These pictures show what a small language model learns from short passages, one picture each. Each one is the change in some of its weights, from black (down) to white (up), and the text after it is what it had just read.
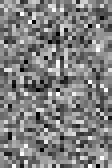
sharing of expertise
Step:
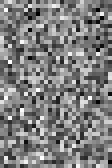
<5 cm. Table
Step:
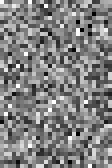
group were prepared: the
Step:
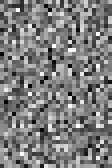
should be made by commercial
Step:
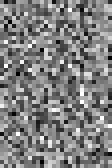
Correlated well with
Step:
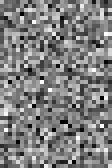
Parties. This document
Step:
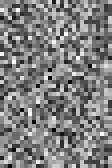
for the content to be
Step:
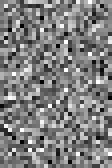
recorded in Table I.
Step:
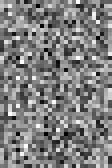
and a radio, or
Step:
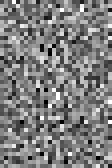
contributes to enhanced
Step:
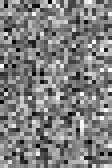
Y_n exceeds
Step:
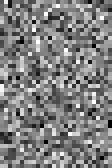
we are inspired,
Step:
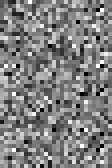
can potentially invade and
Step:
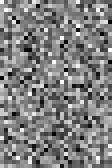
Therefore active method is more
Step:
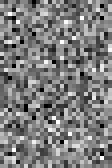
educational materials on the
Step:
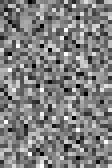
3.1 Findings
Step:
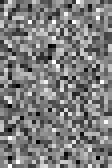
the effects of relative age on
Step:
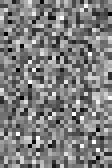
varied sequences, and
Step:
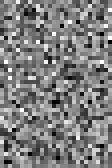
finite-element model,
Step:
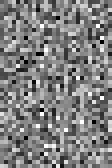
industries. One
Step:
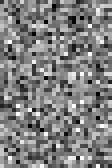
and Mahmoud
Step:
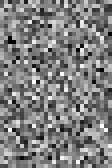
any superordinates in the
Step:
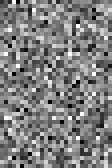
network like web pages or
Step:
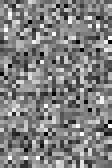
(Accessed 21
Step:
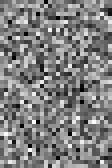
of symptoms after
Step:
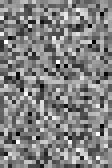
indicator of resilience,
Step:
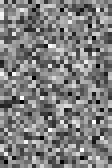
path, the transmission rate
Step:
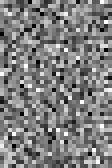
electric current, mechanical
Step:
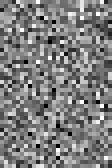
of MB studied may be
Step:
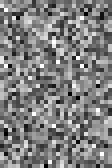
in the room are initiatives
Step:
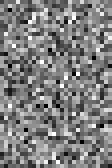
only by urinary
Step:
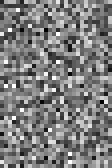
are also capable of producing
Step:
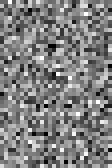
view the benefits of
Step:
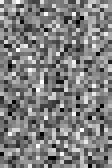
more on the equity-based
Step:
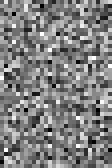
critical thinking
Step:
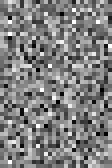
as Antihypertensive
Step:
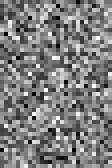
an abstracted human
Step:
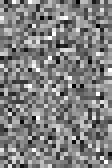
importante para la
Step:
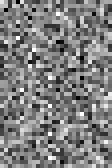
process and lead to the improvement
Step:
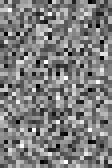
indicating the usefulness of
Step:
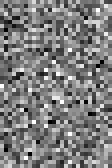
which will be filled using
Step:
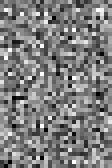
Seedling stage
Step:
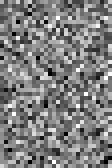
to identify the sources of
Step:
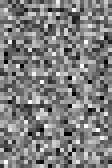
been purely GCC
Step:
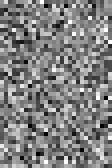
as N05 and classed as
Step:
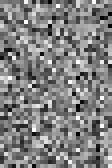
assumed normally that
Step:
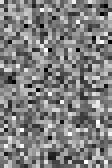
false, i must be
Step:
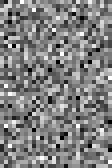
worsen the motor
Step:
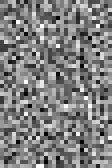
industrial structure:
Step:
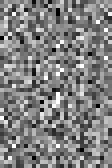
calculates temperatures of the
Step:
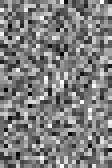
experimental setup is shown in
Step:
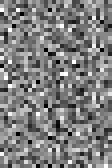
standards as well as previous
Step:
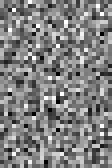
son; not less so,
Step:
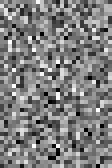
effect of an increase in the
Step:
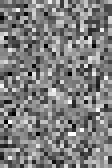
that need to be addressed in
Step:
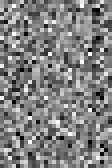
well as several short stories
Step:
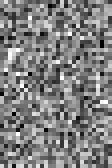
genetic basis of
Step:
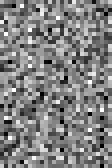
study included patients who applied to
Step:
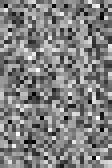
- it is defined as innovations
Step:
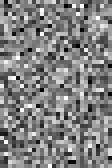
GADA is less
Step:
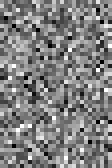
author can display the
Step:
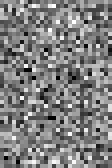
fit, which explains that
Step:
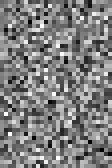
the lubricant used for
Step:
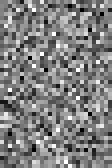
month. After the
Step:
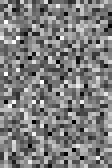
nature. They have
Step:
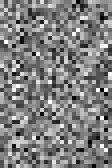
environment. In the third
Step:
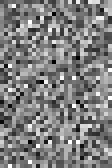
V₃. There are 6
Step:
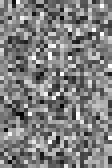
compared to the ambient
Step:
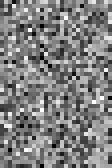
impedance. The legend
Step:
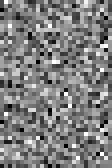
of ketamine on step
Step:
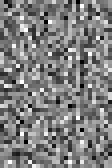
Values are represented as
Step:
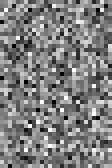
more. To do so, they
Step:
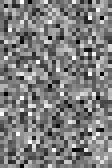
education, where intellectual
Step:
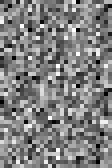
constant related to the energy
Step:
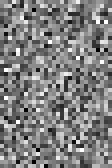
evidence remains available for analysis
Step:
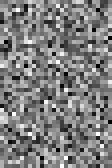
and energy needs of a growing
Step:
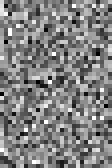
hematoxylin and
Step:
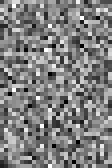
the states of Assam
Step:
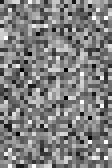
with them are lost at
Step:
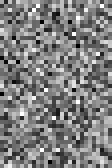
3 shows some of the activities in
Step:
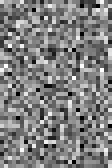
Pearson Education
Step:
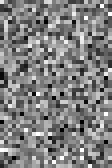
HTN and CKD
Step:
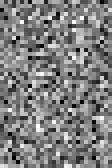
a weighted sum of
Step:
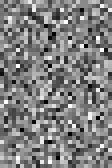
would be small as compared to
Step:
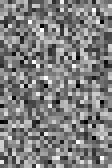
different environmental conditions, 2014
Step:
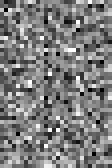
and oral hygiene
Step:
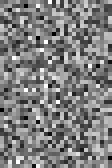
of regional collaboration,
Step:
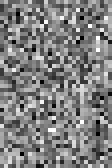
brain cells of the
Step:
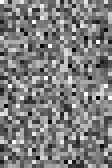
Control Class
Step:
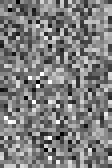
was located before the head
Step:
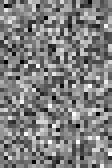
those involved in its development or
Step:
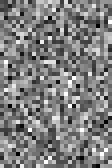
If researchers can
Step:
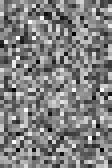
research, and practice: systematic
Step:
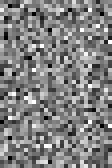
text for discussion.
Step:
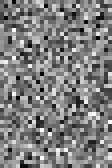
review provides an overview of
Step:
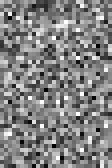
a numerical model was
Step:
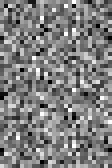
215 students consists of
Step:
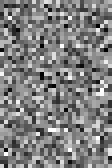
have been correlated with the
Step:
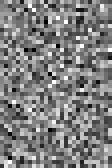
the month of May and
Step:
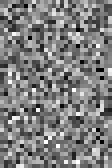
as a medium for signal
